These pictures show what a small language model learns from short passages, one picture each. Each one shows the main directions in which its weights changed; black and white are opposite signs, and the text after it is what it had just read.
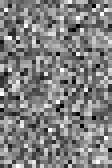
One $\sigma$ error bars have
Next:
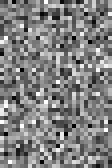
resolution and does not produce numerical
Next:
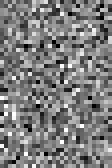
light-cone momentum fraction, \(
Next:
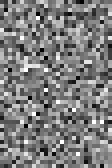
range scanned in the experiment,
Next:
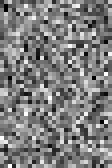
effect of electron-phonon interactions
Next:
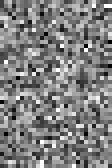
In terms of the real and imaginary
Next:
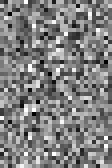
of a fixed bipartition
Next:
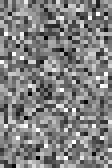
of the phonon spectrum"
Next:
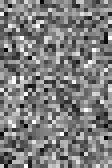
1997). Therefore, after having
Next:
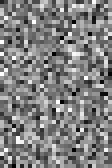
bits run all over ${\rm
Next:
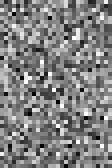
solutions) we first observe a
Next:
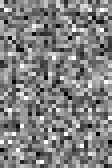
enable it to understand not only
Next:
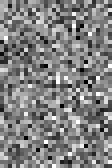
phase diagram by including part of both
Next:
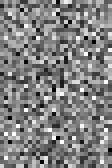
with asymmetric pores.
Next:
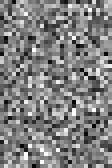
by the National Key Research and
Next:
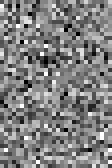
nonequilibrium states with spin
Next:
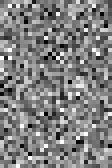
$U$ links in terms of
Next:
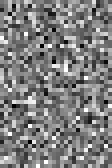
the expression (3) given in
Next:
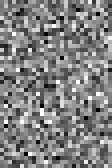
of molecular clouds and clusters in
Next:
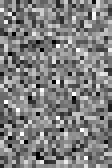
the early stages of bar evolution
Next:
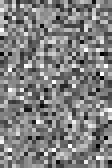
the Ginzburg criterion
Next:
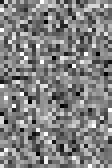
adiabatic description of the motion
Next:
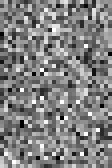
the estimated values for $M_{\rm
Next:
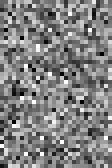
the $S^1$ case,
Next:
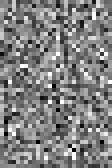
the difference between consecutive
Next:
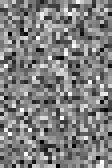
images for single-factor
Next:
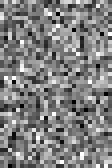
would allow it to be as small as
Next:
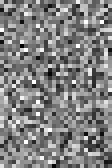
ultra-relativistic limit of
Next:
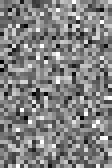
imbalanced excitonic insulator
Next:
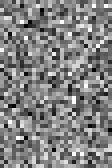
Approach To Visualization
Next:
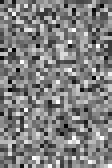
present the polarization degree measured from
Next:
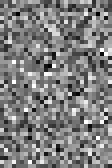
and area of residence. The standard
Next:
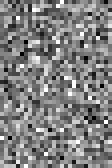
j)$. However, derivation of the
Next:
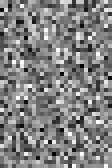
As shown in the corresponding bottom panel of
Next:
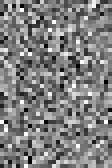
LR bound due to fixed locality
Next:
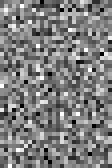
Abdo et. al.,
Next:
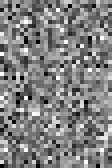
depends strongly on $L$, so even
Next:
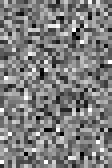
of their alignment across the entire
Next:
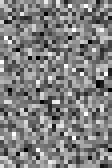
applicable both in space and on
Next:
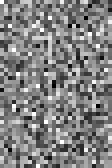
{Jordi}, C. and
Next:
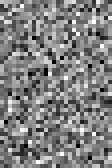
to desirable or
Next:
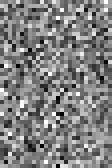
The pricing subproblem
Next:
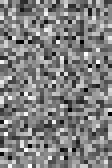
with 90~s exposure
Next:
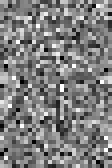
size parameter does not hold for different
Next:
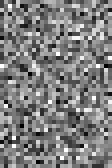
We have included links to all the
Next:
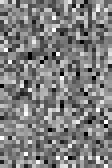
fitting several components of the
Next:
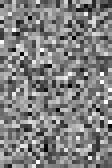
caused by the electro- and
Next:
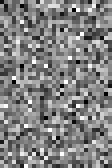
AR types. The mean ratio values
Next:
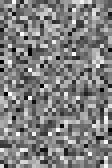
biases present in the training data.
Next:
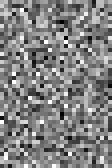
motion. A description that, for fixed
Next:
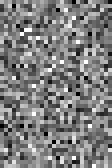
gauge basis as \begin{equation}
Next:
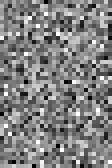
size is $0$. For
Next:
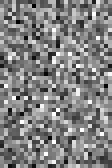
the unnormalized measurable
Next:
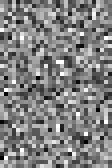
the spectral equation can seen to be
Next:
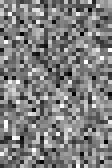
a Lie G-group of
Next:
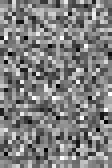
the fill is studied and the ion
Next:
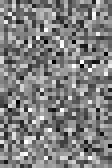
the robustness of the MIMO
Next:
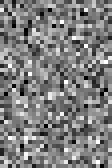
To do so, we compare the performance
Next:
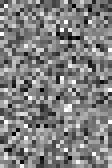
and H. Deng,
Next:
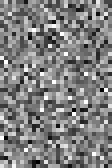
of the purely potential and SO
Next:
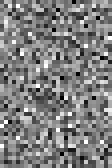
unitary maps satisfying
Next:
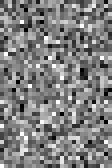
For a set of operations
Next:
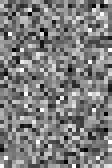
dimension $2^k$. The upper
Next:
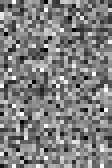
hadrons was recognized
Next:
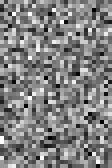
this case the expansion of the whole
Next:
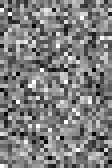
simplication, the solution of the
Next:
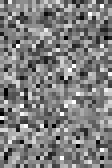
large and small, particle and
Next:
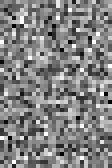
the Chapala cyclone
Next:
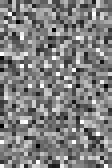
the indices we introduce the
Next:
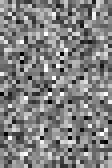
the low-energy excitation spectrum
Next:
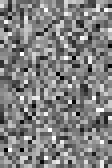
models compatible with the observed rotation
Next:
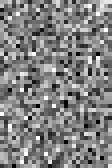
Markovian, and the
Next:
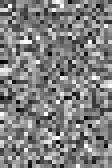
chooses *defect*
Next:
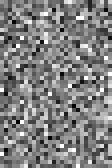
be summed, quantified,
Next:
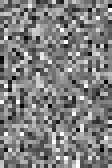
tree that is constructed as the
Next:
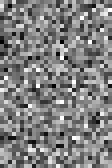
relationship between three things: the
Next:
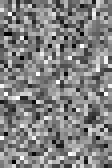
the continuity of the wave function and
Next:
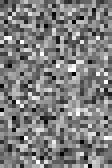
exactly two columns from each
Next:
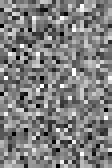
clarity as the constraints are
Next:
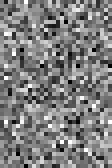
of each manifold dimension.
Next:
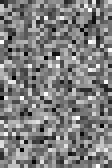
to control the power-law
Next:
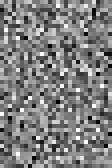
the entropy is positive in this
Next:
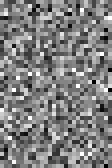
} { \sinh\frac
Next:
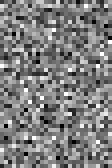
extracted from the trained
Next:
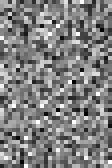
different third-order SE
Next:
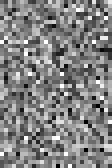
of condensation. The
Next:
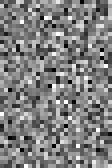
data associated with this manuscript
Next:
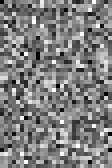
fig. 1). Such a
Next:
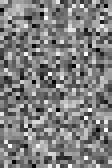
other through Clebsch
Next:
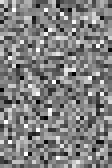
penetration depths in the
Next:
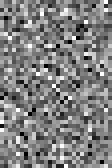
The evaluation indicates that our proposed
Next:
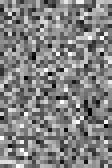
represent similar O VI detections of
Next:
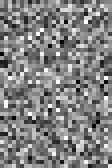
and vanish the proton decay
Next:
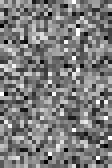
\ref{Fig7} we compare
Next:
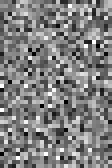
by the interference of the two
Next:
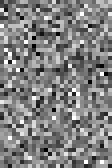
\emph{exact match}
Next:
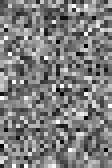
I/Os. Moreover, index
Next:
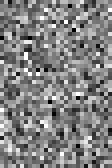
condition, respectively, while on each of
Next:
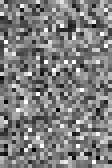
\\ \hline \end{tabular}
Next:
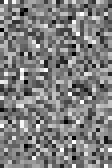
is questionable because of dead
